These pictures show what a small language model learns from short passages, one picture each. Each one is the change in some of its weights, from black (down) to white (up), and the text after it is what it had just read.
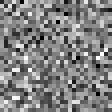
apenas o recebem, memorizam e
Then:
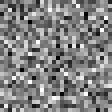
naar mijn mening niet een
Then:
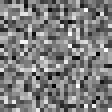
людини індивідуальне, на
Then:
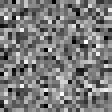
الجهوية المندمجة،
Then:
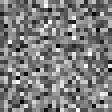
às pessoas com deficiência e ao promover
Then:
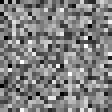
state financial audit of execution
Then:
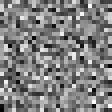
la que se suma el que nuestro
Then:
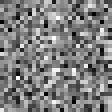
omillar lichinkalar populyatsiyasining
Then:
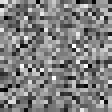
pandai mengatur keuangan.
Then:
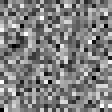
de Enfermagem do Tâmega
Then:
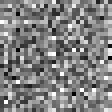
проявления растерянности,
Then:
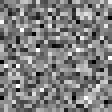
Т 28 – Москва: Институт
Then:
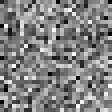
инобатга олинган.
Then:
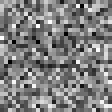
personnel, labor market, foreign
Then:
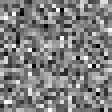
i litera [in Ukrainian].
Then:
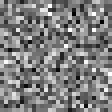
murakkab psixik mexanizmlar tizimi
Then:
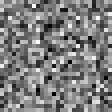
la inversión en la creación de
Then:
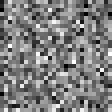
вмісту активного метаболіту
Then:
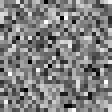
keinen eigenen Beitrag am
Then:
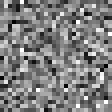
2021 году можем наблюдать
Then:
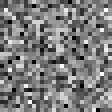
Espressif Systems. (2022).
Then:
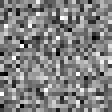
la fijación de las actividades según su
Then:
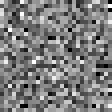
su fiador y principal pagador,
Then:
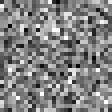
de accountants op sleutelposities
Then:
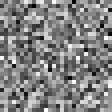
подвергается выщелачиванию
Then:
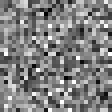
круговорот создает основную
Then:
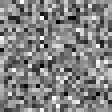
o'zlashtirish jarayonida yaqqol
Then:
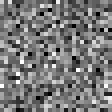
tidak diberikan hadiah jika
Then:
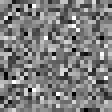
Ўзбекистон адабиёти ва санъати",
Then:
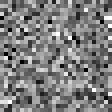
periferik ko'rish maydoni
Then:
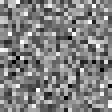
the Santarém Creek and the
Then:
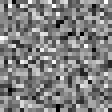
adoção de tecnologias, mas
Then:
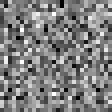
млн. клиентов [11].
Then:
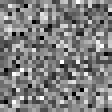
profesional (González,
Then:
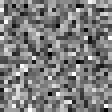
conhecido pelo caráter confidencial,
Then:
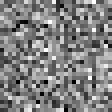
М.И. Хива и река
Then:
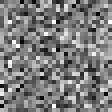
indicate that integrating employee
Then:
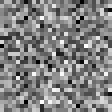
primaire, mais c'est comme ça
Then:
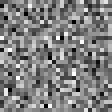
prática do novo diploma para ulterior
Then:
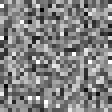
и функционально-декоративных
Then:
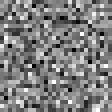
İnsannıń intellektual hám
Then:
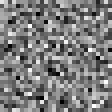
transport tizimidan samarali foydalanishning nazariy
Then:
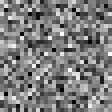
xizmat qiladi. Bu dasturlar nafaqat
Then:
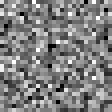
va seminarlar uchun foydalanish mumkin.
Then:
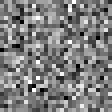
o'zining baholash mezonlarini zamonaviy
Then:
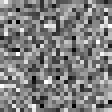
низкой глубины переработки в
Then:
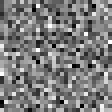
Выводы В результате исследований,
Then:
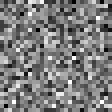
suicídios, o que representa
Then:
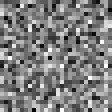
Life and Environmental Sciences of
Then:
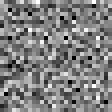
la opción *System Edition*
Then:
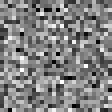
профессионального выбора учащихся
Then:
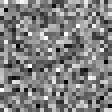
ko‘rsatadi. O‘zbekistonda ham
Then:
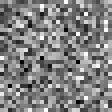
dan menentukan garis-garis
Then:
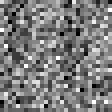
se haya constituido y aislado.
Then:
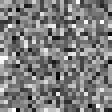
инноваций — на основе глубины
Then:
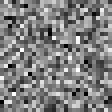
são gerados pelas diferentes gratificações
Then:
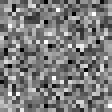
requiere la delimitación del campo
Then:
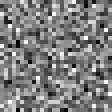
bo'lishi yetarli hisoblanadi. Ushbu
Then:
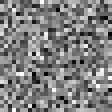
(35 a 45 andares). A área de
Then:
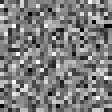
религиозная организация, закон,
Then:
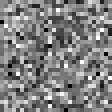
Editora Nova Cultural, 1997.
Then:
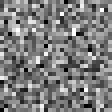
es esencial que los estudiantes aprendan
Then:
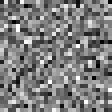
у журналі залежить від
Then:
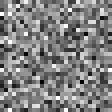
мавжуд. Талабаларнинг
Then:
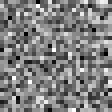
abroad and at home.
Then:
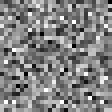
peu étudiées. Cette recherche vise
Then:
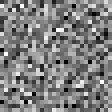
peer reviewed da membro della
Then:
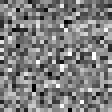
классической тензионной
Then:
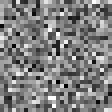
splendor.” In the age of
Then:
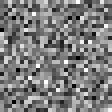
of a Theory of Practice*.
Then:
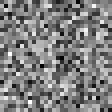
nell'esecuzione di un
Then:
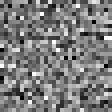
DSc, Prof., Rector of the
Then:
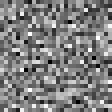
педагогика сотрудничества, творческая
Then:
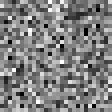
aytganda, Ingliz va
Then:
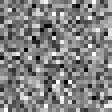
этого гипсового наливного
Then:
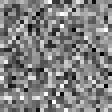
nomidagi Qoraqalpoq davlat universiteti
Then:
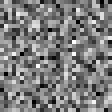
оширилса) аҳамиятга эга
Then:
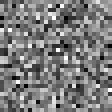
su desempeño académico y
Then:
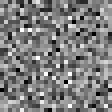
mais graves quando, pelo CNES é
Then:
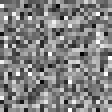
the population. Keywords: economic
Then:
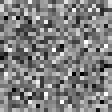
focalise à définir le
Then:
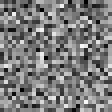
und es folgt aus (4) für
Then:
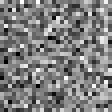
Громова О.А., Торшин
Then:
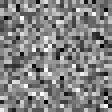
é um curso profissionalizante garantido
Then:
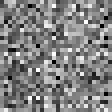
замонавий ахборот
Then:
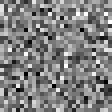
saberes, onde o futuro professor aprende
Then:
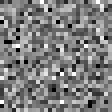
(17,2%) e menor no Pará
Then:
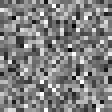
окремі помилки 6-7
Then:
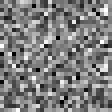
Қимматбаҳо металдан
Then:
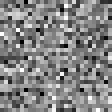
*P. aeruginosa
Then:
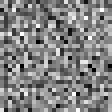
afrikai exportra szánt
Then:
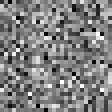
Qozog'iston, O'zbekiston,
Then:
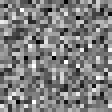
é uma referência aos processos e práticas
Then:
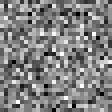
recuperação de informações em saúde e por
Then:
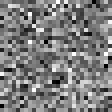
*tarwi*¹ y el producto
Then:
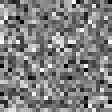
Sarvar Adxamovich,
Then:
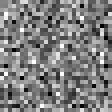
сумнів певне право особи на
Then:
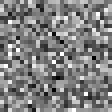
his-tuyg‘ulari va
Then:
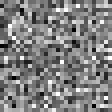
услуг, что позволило
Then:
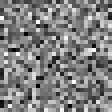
успешнее справиться с
